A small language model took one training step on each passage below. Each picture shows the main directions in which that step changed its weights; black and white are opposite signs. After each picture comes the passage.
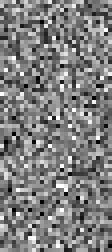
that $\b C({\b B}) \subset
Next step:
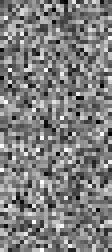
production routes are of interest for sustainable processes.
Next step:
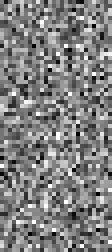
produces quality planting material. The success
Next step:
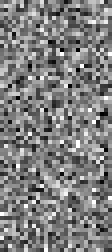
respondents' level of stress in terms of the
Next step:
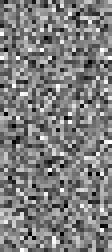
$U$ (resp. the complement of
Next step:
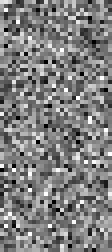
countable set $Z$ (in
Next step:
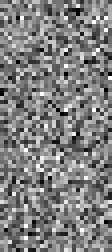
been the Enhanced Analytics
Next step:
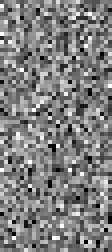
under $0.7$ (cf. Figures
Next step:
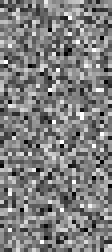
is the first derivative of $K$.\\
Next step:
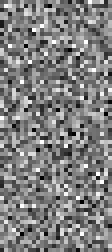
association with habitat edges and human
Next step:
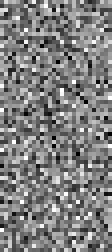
the special case $x=0$, the sequence
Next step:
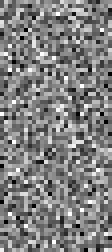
most consistent and prolonged responses.
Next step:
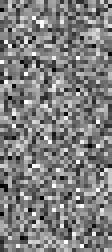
paid more and more attention due to their
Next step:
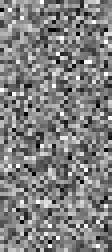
steps to construct a balanced
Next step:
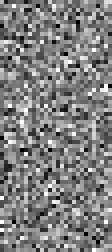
Define a bounded linear operator $T_\nu
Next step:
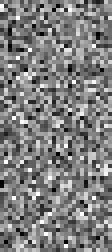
respectively (Zadoks et al.
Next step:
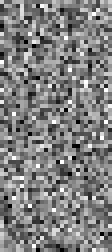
Health Organization TM :
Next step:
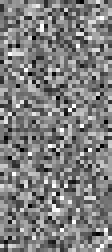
experimentally investigated. Five groups of
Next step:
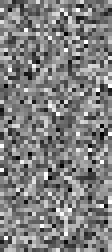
framework of Indian economic planning for ideological as
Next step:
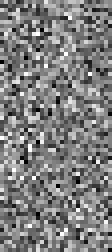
is compatible with each almost contact structure. If we
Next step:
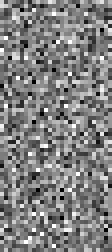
financial strategy Today, new technologies
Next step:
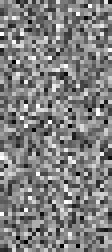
input \usepackage[T1]{fontenc} %
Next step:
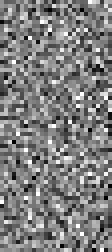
a cohomological formula for the index.
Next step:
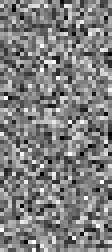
...\right\}$ be the positive integer set.
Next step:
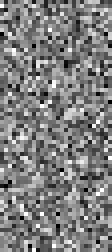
the following result (details of the proof can
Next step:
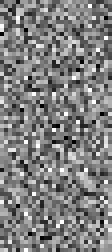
1·0 Ethyl acetate
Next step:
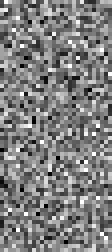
the symmetric group~$\sym(p)$. Recall
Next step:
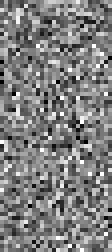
in the North Atlantic sector
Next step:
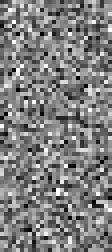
accurate quantitative estimation of local
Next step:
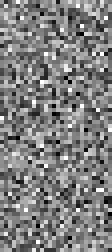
— 3500 sequenced CAL }
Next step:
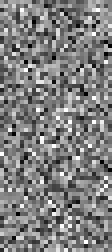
can take the average of $\mu^{*}(j)$
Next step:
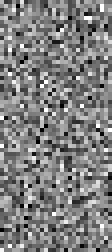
vertices. In this paper we want to improve this
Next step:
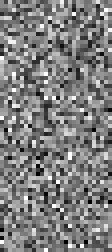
Since the final assembly is often not available during
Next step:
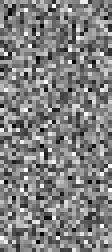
= \sum\limits_i \alpha_i
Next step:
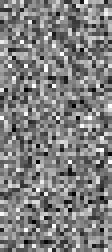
people⁸. The findings of the present study done
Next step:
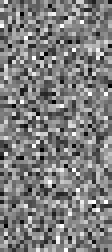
females. However, child sex ratio has
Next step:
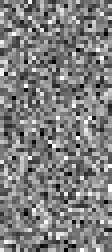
gatekeepers? Editors
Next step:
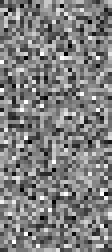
of time i.e., 10 hours and
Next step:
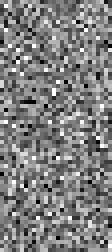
and future. Include cybersecurity,
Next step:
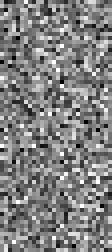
the origin. \section{Transformation
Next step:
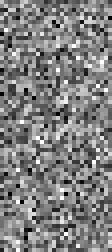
by CNRS and EC network contract
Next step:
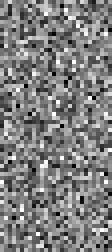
an important result: $\delta\mathbf{v}
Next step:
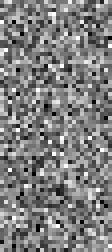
farmers' unwillingness to report
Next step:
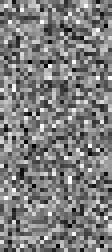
overall intellectual processing power using different
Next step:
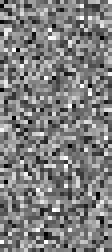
que l'Homme Does the text
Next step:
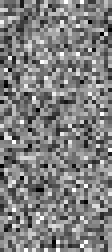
period and (not structured) large variations of
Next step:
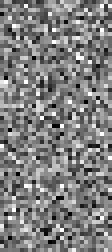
deployment of photovoltaic
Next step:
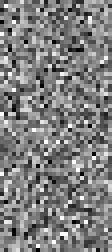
statements and index raising are understood to
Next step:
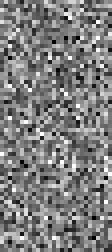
is not a Stratonovitch
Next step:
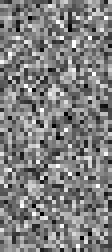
Fair compensation .812
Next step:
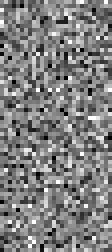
conducted. The tumor subtype,
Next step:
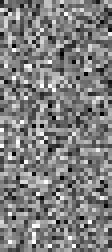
of power from these renewable energy sources is
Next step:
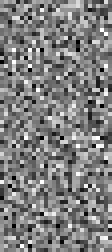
0 cells (0,0%) have expected count less
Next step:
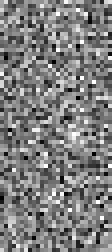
way historians must see it. I
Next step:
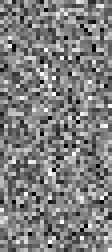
tasks on a machine subject to random
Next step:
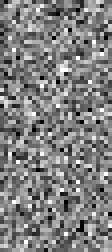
tended to start their gesture
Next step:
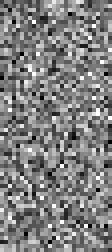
exercises such as aerobic can be
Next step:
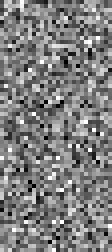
system's performance is evaluated based on accuracy,
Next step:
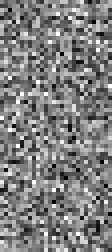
preliminary estimation is performed by
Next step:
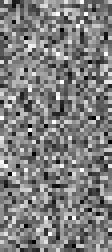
required by the algorithm. More specifically,
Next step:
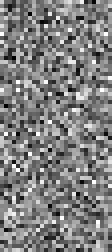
optimization and artificial intelligence,
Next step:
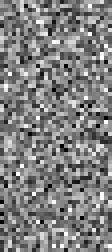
new direct-gap semiconductor.
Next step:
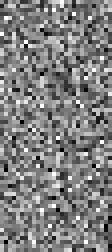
Let $n$ be a positive integer greater than
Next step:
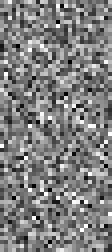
\cite{MR10} on a topological
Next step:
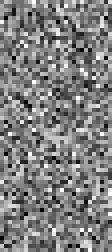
\ldots, i_d\}$ be the vertices of
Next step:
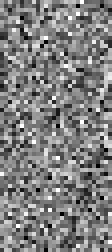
infinite C*-algebras and all multiplier
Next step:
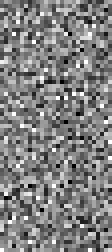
to collect data from the participants. Findings
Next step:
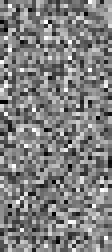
apparently unrelated mathematical areas.
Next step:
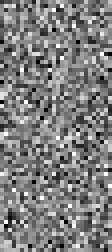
$N\in\mN$. Let
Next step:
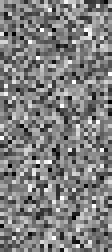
otherwise stated $S_0 = e$.
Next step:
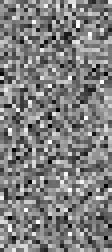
for any $k\in \{1,\ldots
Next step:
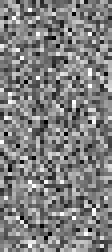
Thirdly, using martingale
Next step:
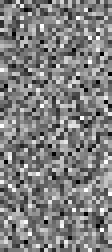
U_{\varepsilon}(t,\tau) -
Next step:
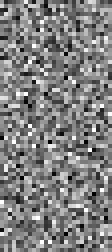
the boundary, the direction $\gamma$ in
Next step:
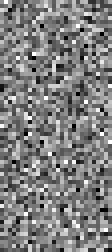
get by the explicit geometrical approach.
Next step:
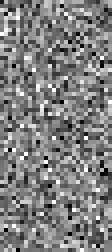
of a graph with twin vertices in terms of two
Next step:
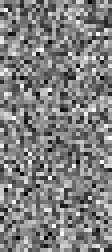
semantically described resources and links, as well
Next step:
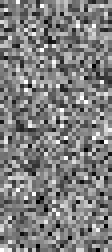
the optimal additive dosage using the
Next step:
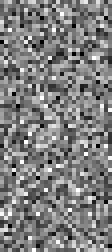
\cdot (\rho \bm{u}
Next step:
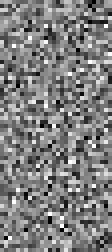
view of visual and culture and style.
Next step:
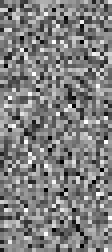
by the mean-value theorem, for
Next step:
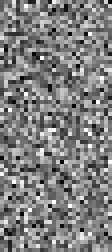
i_2 < \cdots i_k \leq
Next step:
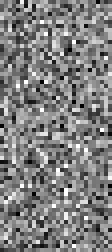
Cockroach Bay near Tampa,
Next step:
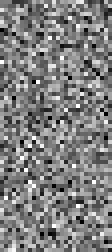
increase in germination percentage,
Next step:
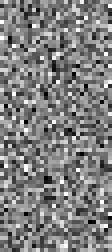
specializable and that all the integer roots of the
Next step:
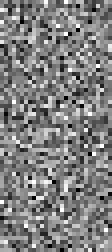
phase generally surrounds the dispersed
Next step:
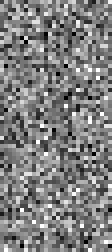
force with a spring constant $k$. The
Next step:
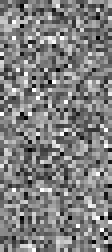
Scoring system: A scoring system
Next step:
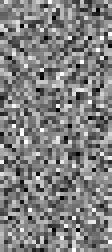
Isla Santa Margarita,
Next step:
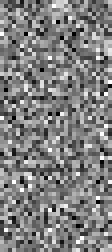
used include Fourier Descriptors and
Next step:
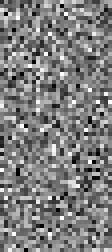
of $S_0$ is isotopic
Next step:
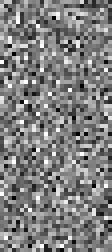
supervised learning, which requires both positive and negative
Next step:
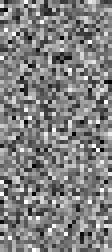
the effective area of membrane. Water
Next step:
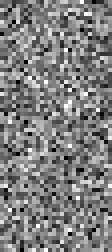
interpolation. The transition to much larger
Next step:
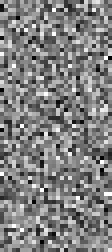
respectively that the given vector field $X$ in
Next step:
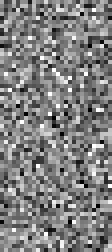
Their simplest approximations are polynomials
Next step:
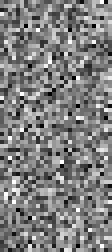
students' learning style 3.2. Are
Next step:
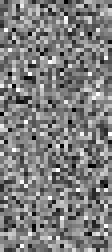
reduced model fixed ($\Lambda$ fixed), then
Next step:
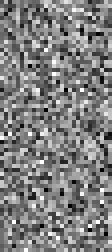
are the ones involved in usage of
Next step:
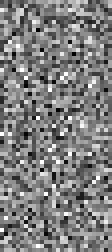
in mind, the above definition imitates the
